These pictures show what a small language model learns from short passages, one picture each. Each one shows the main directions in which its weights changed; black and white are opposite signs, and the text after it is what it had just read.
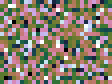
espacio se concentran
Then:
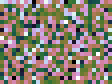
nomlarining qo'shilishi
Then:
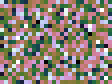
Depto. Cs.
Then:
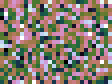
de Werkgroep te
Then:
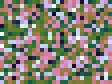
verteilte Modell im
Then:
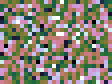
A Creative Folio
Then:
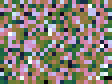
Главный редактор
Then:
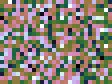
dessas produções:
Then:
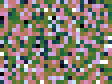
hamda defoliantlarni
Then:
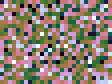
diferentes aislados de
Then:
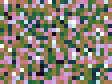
Ularni nazariy va
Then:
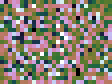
qimmatini alohida
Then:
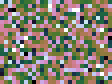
qarz, frank
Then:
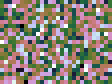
Contudo, em que pese
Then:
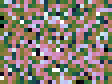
resultado de programas para
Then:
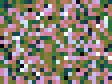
Ein wesentliches
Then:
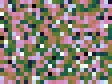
regresi untuk
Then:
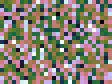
modelo atômico onde
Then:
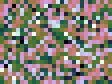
band insonligini,
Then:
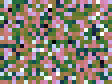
third party: 3.
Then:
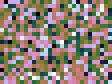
языке и
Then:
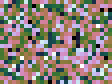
ishemik kasalligi
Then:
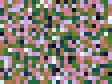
valeurs et priorités
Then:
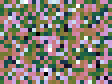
München: Verlag
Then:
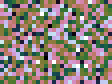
aytıp ótiw
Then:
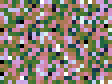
berbasis Fun
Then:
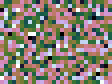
versión española
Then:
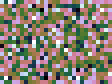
va boshqa oila
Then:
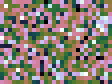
hollarda hisobot va
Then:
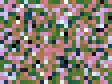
Yıldırım, A.
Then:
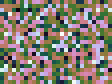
mg/dl, dan
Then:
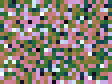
aan de raad van
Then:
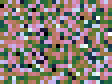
nazariy va amaliy
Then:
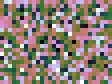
masalah siswa di
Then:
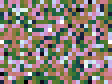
lassen sich diese Gruppen
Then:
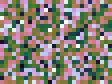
sur l'origine des
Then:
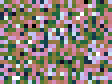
beda dengan organisasi
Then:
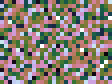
lecheros. Edita
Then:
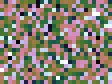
the local indigenous
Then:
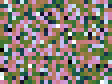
очень жаль,
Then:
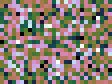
tutti i bambini e
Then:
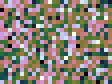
van de Nederlandse
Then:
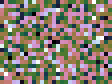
ser tratados ya que eran
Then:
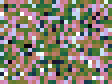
televisión en la
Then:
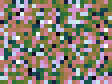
Moreira NI 10
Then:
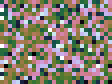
Chimene Kuhn
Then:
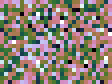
madaniyatini rivojlantirish,
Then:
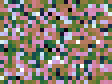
кутилган ва
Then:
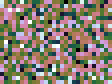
ônus da prova.
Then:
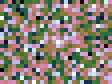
hukum kepada
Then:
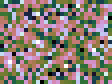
набір власних
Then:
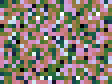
Implementation and Open
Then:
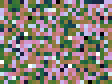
yordamida sun'iy
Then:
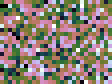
vivas em aquarela
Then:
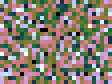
qilib, masalan
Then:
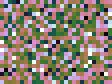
с учетом ее
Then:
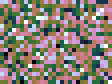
dal possessore
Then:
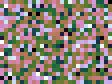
peso y longitud
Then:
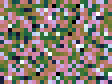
la siguiente imagen.
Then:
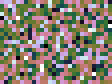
pero yo me doy
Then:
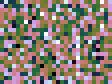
izveštavala sa
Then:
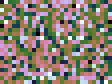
tarjima qilinib,
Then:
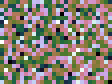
pode ser explicada
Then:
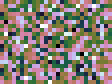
Öğretmen Elif
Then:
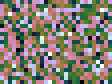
el lienzo que no
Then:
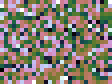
2015) yang berjudul
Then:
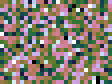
não deve ser aplicado
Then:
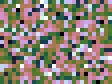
SS (okazy z
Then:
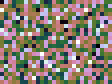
zoekt; ook in
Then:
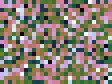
va oliy ta'lim
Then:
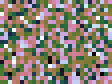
und anschliessend
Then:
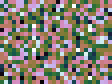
periodi di bloom di
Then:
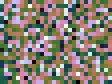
Na (Lou Ye)
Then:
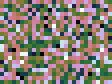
%), 3 medianamente
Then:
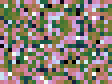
in Achieving
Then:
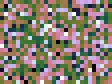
červeně v
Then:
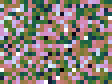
organisasi dan manajemen
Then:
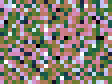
boʻladi yoki
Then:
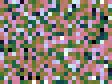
к современным
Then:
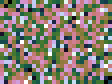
– UNIG,
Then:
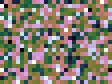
Der Abschlussbericht
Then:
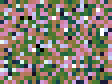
psicomotor do
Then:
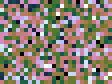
4. "GENDER
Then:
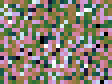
period, it is
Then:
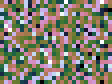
of proverbs in
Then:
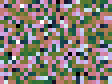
the multifaceted
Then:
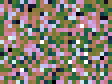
3 Восточный
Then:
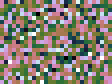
веб-форуми -
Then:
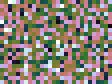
ва ҳуқуқий
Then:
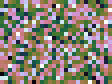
qildi. Hozirgi
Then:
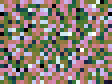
نلاحظ من
